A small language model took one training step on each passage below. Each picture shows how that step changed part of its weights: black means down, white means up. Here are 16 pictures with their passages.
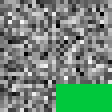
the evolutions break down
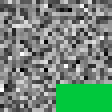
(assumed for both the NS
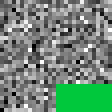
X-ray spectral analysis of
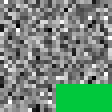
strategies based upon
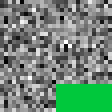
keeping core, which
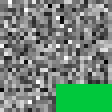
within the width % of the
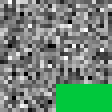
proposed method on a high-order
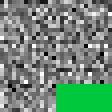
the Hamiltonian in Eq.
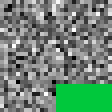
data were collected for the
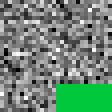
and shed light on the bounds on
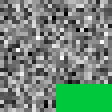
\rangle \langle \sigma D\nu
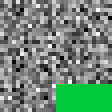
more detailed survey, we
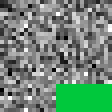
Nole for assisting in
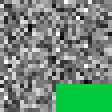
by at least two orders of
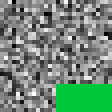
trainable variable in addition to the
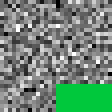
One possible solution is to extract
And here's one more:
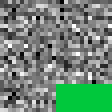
In sum: By constructing a
